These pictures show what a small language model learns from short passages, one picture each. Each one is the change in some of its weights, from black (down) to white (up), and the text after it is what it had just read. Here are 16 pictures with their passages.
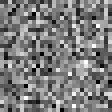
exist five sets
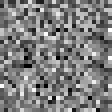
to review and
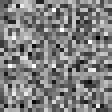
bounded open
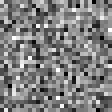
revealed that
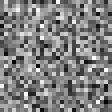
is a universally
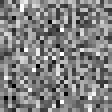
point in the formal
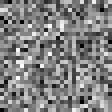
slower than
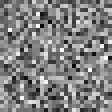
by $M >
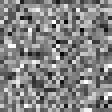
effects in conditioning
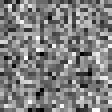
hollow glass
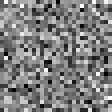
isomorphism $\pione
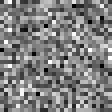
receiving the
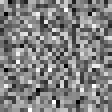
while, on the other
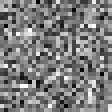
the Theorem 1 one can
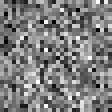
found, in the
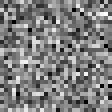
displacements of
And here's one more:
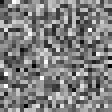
For the degree of
